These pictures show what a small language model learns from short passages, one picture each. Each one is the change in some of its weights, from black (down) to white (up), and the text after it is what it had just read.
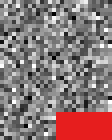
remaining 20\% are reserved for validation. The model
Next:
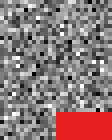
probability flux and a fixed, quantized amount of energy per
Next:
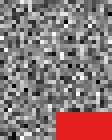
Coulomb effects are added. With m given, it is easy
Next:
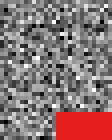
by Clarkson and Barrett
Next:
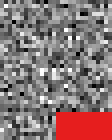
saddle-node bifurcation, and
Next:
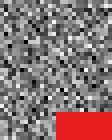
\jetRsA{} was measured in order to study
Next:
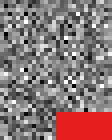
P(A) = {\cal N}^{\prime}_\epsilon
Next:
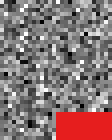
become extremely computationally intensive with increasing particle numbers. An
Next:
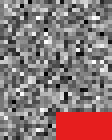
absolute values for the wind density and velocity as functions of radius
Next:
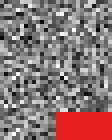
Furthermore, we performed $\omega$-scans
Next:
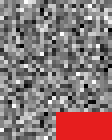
been explored in localized plasmonic surfaces [25],
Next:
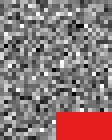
every day. Instead, the lunch behavior will be
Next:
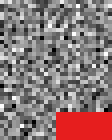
of the strong competition between the CEF and the
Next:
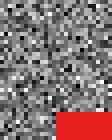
Aeppli$^3$} \address{
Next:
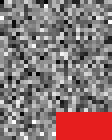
and $I$ = 50 pA shows a square lattice
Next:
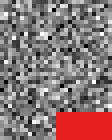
can be decomposed into isotropic and anisotropic contributions. This
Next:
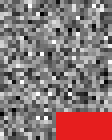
correlation in the shape function and $\Gamma_{tot}$
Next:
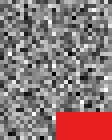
is the transformed mass, equal to $m
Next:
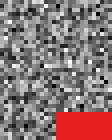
modes. Two modes are excited in the models having mass in
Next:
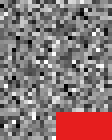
persistence diagram (left) and its equivalent persistent
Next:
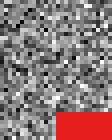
of bulge-dominated galaxies at higher
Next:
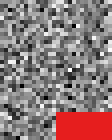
the available data. The working assumption in these fits is thus
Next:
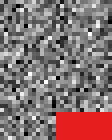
al. 2019. Trigonometric parallaxes of
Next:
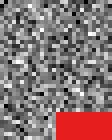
NLS equation with the continuous plane waves as an initial
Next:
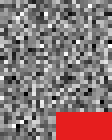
fast charge transfer and enhanced the yield of hydrogen evolution, thus
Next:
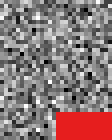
overall phase factor), then, after suitable absorption of some phase
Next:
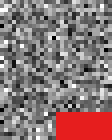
can be calculated from~\eqref{kappa_e}. In
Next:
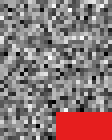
the performance of AI products. This study shows the results for
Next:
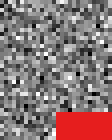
All of the data reported here were taken with the
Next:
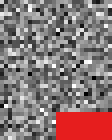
near barriers. If the Zeeman interaction vanishes near these
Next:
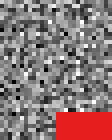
from the phase centre in the left, centre and
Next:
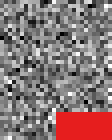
depends just on the coordinate $\rho$, we would have
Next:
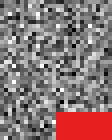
location meassurements combined. It is the posterior arising
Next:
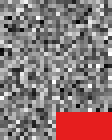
noise variance, uniformly distributed (in variance) in the interval
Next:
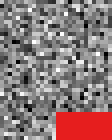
The evaluation is conducted on an independent server with eight
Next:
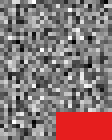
{LB91}, Campbell
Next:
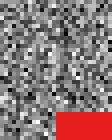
the FP phase and are symmetric around the reversing
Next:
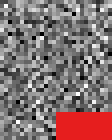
then the leptogenesis scenario gives a good explanation of
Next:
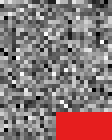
numbers of interatomic interactions to stabilize their
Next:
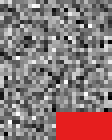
as the uncertainty on the energy $\Delta E \sim
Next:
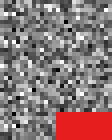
thus can be possibly used in future theoretical considerations. By
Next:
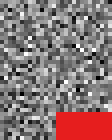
the two inner planets as a function of orbital inclination of
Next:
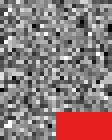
The core-level XPS of Cu and Co transition
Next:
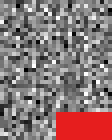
in Figure S3a in SI. When $n
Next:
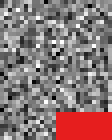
values do not overcome the threshold value, whereas for the
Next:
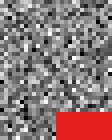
proposed signal seen in data, one should look for the
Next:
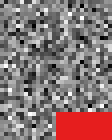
$. Figure~\ref{fig:11} shows that this
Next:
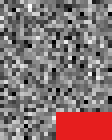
proposal 1. We find that all the Weyl scalar
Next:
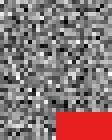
electron beam with the target. The 332
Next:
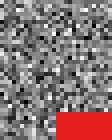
classified into 9 types according to the nature of the Lie
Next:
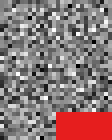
$t$. This probability depends both on the external rate
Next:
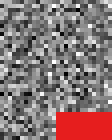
\AA\ from the solute. The system was energy
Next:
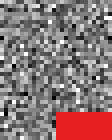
from the chip surface, so that the cavity mode
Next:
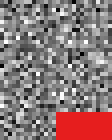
strength. ## 5. Summary In summary, we
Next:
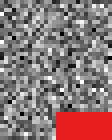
(virtual photon exchange) and a resonance amplitude
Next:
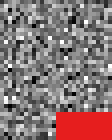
quantitities obtainable from quantum theory formulae or which can
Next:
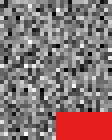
self-consistent equations to examine a non-adiabatic expansion
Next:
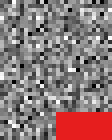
Bunkyo, Tokyo
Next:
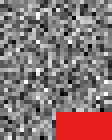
observation that in these coordinates, the metric has the form
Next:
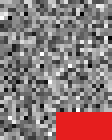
for their help collecting this data. MAM is
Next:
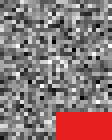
Similarly, when the control laser is at resonance on
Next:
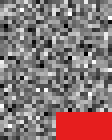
uncertainty and why repeating the split is more valuable than
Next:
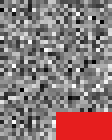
{\em all} $D_s$ decays are
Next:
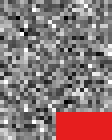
implementing a reflecting wall boundary condition for the left side
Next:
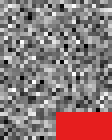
\begin{tabular}{lccccc} \toprule
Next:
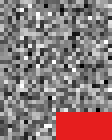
noteworthy beamwidth represents the angular separation between the
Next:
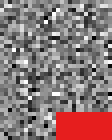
redshift. When images are located close to the caustics,
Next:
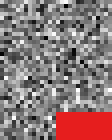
beyond the conventional honeycomb-like structure, including the
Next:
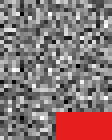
of the Reissner-Nordstr\o m
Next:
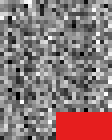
to evaluate the limiting probability measure at the phase transition defined for
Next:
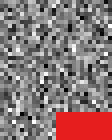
the same configuration following a path in the space of configurations does
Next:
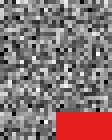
quarks bound into the color-singlet objects by the
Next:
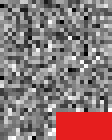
parameter $\phi_0$ of the target unitary. For
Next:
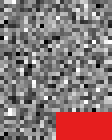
acoustic modes, the TO soft-mode,
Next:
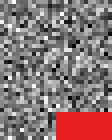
mass-asymmetry dependence of the fission barriers for
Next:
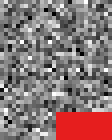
\end{figure} Let us turn to cosmogenic
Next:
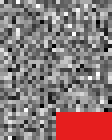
preliminary expression for full set of helicity amplitudes
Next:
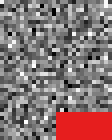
modeled in the QCD framework where the process was described as
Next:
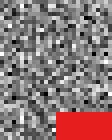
media. Namely, the local temperatures decrease with
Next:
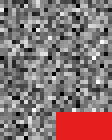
G. Nelemans\altaffilmark{4},
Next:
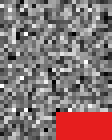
journal={Econometrica}, volume={79},
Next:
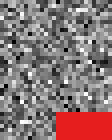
the static spherically symmetric solutions of the complete
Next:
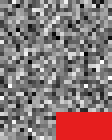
and the presently determined $B(E2)$
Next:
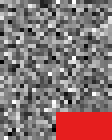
number of generated photons. The number of correlated photon pairs
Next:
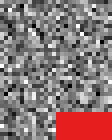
according to an existing framework's learnt weights to aid
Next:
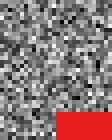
the band touching point, owing to
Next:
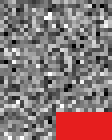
motion of centers of both constituent solitons at
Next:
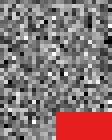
)$ where $n,\xi\in {\bf
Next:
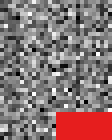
them. \say{I'm all for
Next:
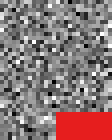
only, but the approach is in fact completely flexible
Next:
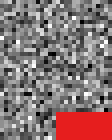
has an impact on the calculations of silicon accretion rates in
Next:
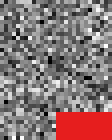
advantage of HNSW is only observable when the data dimension
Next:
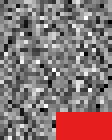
The scientific research is due to the expanding content of
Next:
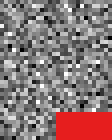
75.10.Nr} \maketitle Chaos
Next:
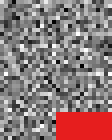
the plots through the extrapolations into smaller momentum fraction
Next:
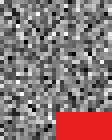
QNMs has versatile applications in the black holes
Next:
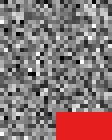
Righi'', Universit\`a di Bologna and
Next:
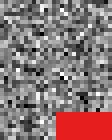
bang time was measured at $\sim$7.16
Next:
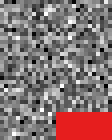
{\bibfnamefont {K.~M.}\ \bibnamefont
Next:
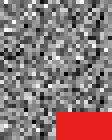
at Urbana-Champaign}\\
